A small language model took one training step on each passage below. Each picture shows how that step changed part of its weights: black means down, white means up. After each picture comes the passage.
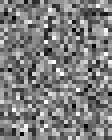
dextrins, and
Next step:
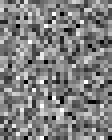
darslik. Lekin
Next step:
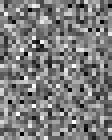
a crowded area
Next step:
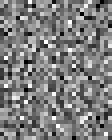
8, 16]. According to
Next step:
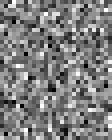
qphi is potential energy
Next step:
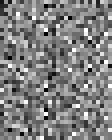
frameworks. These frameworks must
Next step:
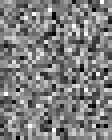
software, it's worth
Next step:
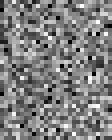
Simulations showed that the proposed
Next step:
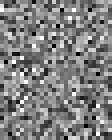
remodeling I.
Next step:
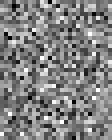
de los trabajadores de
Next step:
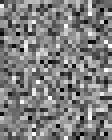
las computadoras han
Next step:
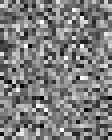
energy in small and medium
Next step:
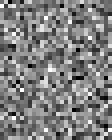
point onwards,
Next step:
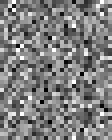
KSG BSB
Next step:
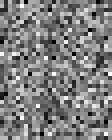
деб айтган
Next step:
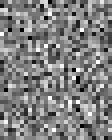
various phytochemicals
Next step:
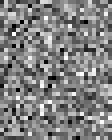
Aplicadas e as
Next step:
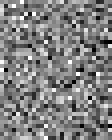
intention, and feeling
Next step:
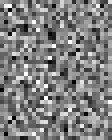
Muloqotning eng muhim
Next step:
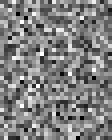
ishlab chiqarishni
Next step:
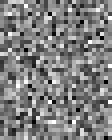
2. Thirty to
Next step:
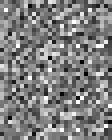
na época da
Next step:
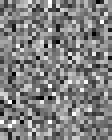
et scientifique des
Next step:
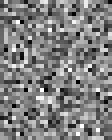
done. An ideal image
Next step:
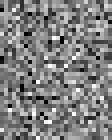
contradict the learners'
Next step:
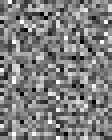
each day and month in the
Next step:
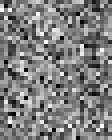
of the Invention.
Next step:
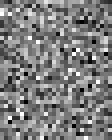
katonai vereség
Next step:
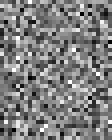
control commands, status
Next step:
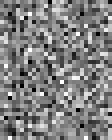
& Soca.
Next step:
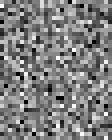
review and proofreading
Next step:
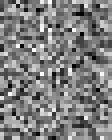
approaching problems from different
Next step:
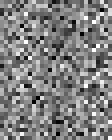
дар бисёре
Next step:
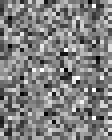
wide range of climatic
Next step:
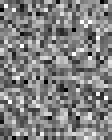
yoshlar O'zbekiston
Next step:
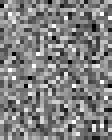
nor a statutory
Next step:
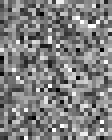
most recognized pests
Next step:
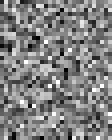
the current stage of market economic
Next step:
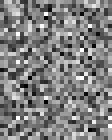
technology, we show here that
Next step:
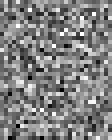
to the increase of density as
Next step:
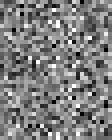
2.7. Social
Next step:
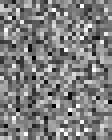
that sustainable/fair
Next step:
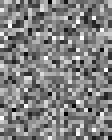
que a Pedagogia é uma
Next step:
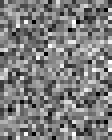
was performed using a glass
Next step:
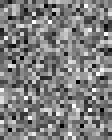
ml. Distilled water
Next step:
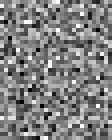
xususiy maktabgacha
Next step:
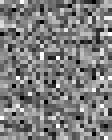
primitive theoretical and experimental
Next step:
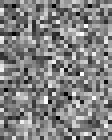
attiene più
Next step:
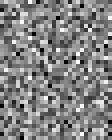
de maloclusiones
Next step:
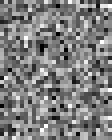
please, don't
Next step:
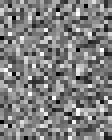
beredi*” -
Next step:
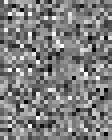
for vitamin D,
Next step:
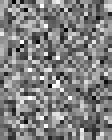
of Dentistry,
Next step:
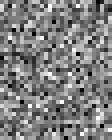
Support Tools.
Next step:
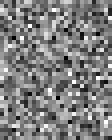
multifacetado e
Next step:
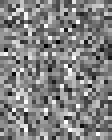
may be some examples of
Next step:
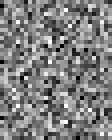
we can measure how educational
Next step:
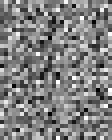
as often adopted in earlier
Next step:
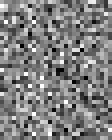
la mencionada masa
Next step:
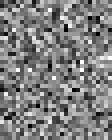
globale La RSE est
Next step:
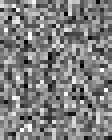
each OM for eyes
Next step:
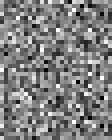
bolaning keyingi
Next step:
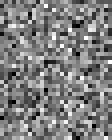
with tumours due to
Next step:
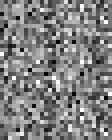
well distinguish among the
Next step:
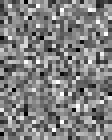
основний масив
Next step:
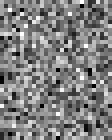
zamonaviy pedagogikaning
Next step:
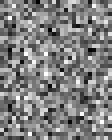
líquido e
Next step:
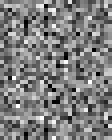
Indonesia sendiri telah
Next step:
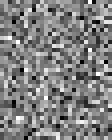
il collasso delle
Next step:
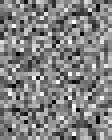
effective development of entrepreneurship.
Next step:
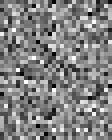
в одном и том
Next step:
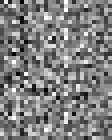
support static loads
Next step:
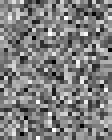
it is readily adapted
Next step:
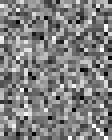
examine commonalities and
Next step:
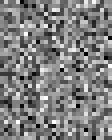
stage): (a) the
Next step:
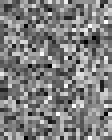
is based on combining
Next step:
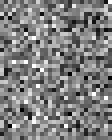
зниження рівня
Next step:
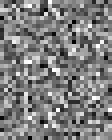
user-friendly way
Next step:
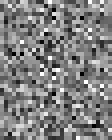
manfaatli va
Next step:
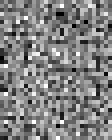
una comunicación centrada en
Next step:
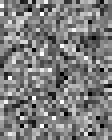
island ones, are
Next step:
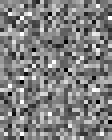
Buku Zanafa
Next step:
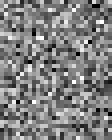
producten. Ook worden
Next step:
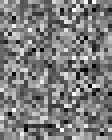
is similar to the one that
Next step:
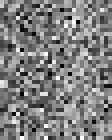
the concat function before being
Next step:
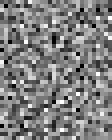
las entrevistas.
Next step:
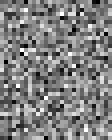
as differential scanning
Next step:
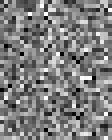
The rules and procedure of the
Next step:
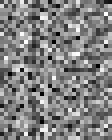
2017); sistema de control de
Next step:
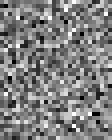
plus faciles ?
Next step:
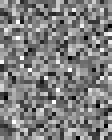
the positive potential of AI yet
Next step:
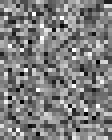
are employed to achieve the objective
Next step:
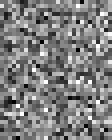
filters which are capable
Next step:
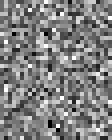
situações de instalação
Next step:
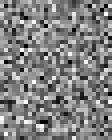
layanan untuk menilai
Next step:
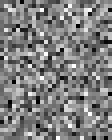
in the world. A large
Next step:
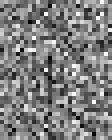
and x_j a
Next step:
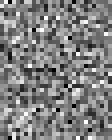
appears to be the most
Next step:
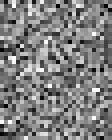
al heeft hij
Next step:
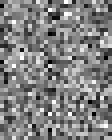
Table 1, add tap
